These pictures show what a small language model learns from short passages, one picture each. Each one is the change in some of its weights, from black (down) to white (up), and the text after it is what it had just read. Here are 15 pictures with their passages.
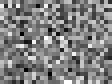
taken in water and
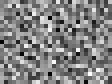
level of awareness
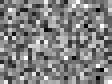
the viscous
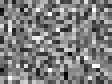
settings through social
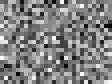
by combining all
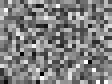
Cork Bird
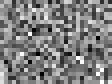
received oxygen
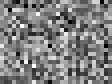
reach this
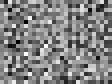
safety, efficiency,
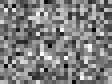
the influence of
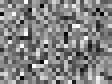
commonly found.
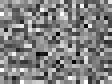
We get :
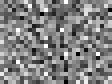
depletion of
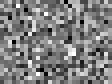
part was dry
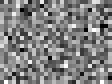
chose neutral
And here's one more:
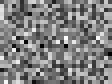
in Table I
